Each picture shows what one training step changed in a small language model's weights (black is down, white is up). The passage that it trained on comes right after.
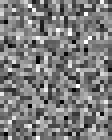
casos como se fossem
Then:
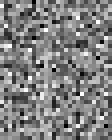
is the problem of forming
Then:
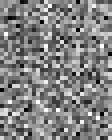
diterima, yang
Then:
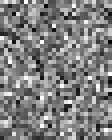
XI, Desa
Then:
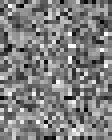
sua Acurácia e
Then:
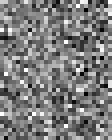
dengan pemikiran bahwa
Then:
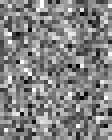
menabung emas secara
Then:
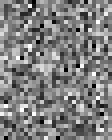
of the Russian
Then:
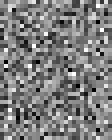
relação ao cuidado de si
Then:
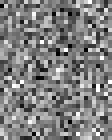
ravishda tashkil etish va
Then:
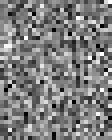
vieții și include
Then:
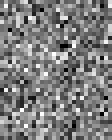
технологічних операцій
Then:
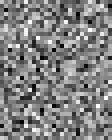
in the free halal
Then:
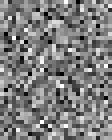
Darslar orasidagi
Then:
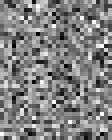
jamiyatda asosiy qiymat
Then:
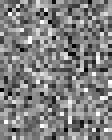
tabus. Obras
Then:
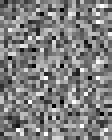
Ammo bu xulosani
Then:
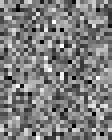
de emergencia en especial
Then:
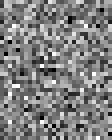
qayta tiklangan
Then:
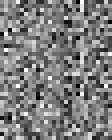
pedagogika fanlari nomzodi ilmiy
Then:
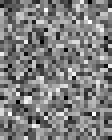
утв. приказом
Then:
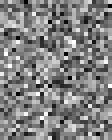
مالي. تميز
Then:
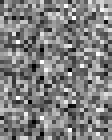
Ampilification by
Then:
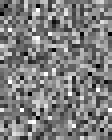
gradiente de significados
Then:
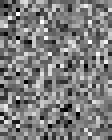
ГАРК. Ф.
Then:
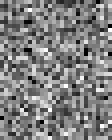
olmaslik kerak.
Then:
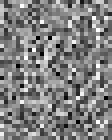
is 4-5 years
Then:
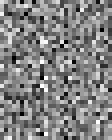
results of this study
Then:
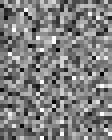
Andrade, Santos
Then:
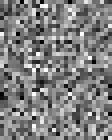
lateral con algunos
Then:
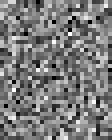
mínimos estabelecidos pela
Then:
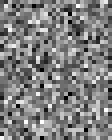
questionamento: “O
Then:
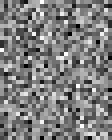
Diseases Fecha de
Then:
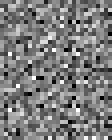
seguintes concepções:
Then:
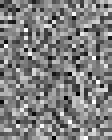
Zilola, A.
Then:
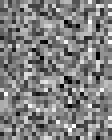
birliklar shaxsning ijtimoiy
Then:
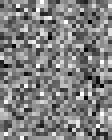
berfungsi sebagai
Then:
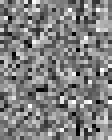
e parágrafos.
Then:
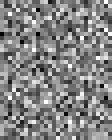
діти в свої
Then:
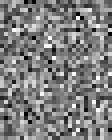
perfil ocupacional dos
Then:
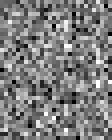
colère qui peuvent
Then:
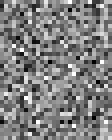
розглядається як результат
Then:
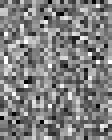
qilmoqda. Kishi
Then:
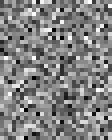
tushuntirib beradi,
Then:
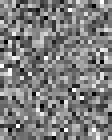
*26 de teste pentru
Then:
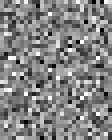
– FUNDAMENT
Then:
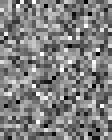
Generierung - Bearbeitung
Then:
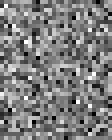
роздумів та
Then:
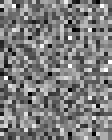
la importancia de la educación del
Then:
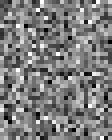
и новина,
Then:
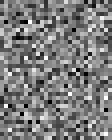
en la formación de comunidades
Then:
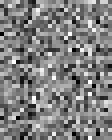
teria sido mais bem
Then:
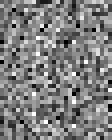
entrega e pagamento.
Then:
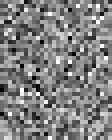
esse espaço, os quais
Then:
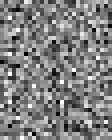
mental, violencia en la
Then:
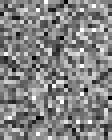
schimbare, în
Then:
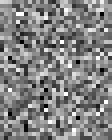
Ekonomi Moneter dan
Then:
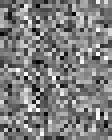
Саме тому,
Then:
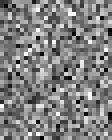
запросов, которые
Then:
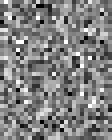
bo'lgani kabi
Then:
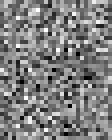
los alumnos pondera
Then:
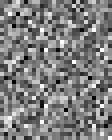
aprehensión teórica
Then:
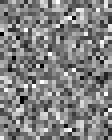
не отмечено.
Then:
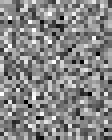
vermerkt (die
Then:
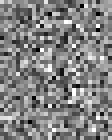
een hopeloze
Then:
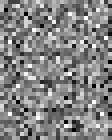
или негативные
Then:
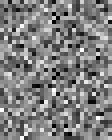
shaxsiy erkinlik
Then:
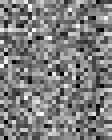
teması kuramayan
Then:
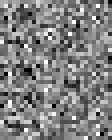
students based on the
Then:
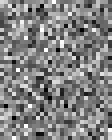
v slovenskem
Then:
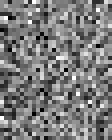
Além disso, Dos
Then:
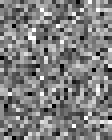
Software 2 hrs
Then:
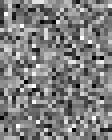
tayyorlangan bo'lib,
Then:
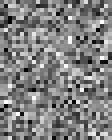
de Cuiabá
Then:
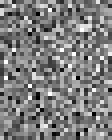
finalmente vedo uno
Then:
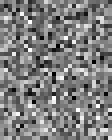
atingindo 21,9
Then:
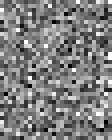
регулюється актами
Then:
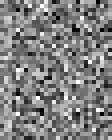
umumiy soni 22
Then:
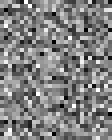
education on the management of
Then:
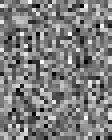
tugunlari sonini
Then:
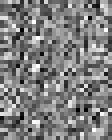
precisa representar a
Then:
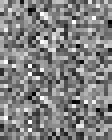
Development / The World
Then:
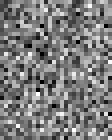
Norte y Oriente
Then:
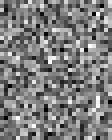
possibilidade de atuação do
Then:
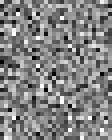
diferentes origens, o
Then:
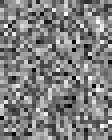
касб этади.
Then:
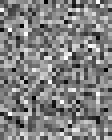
oltre il 50%
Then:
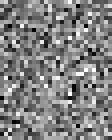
les « professeurs de
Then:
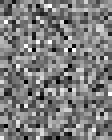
Затраты на
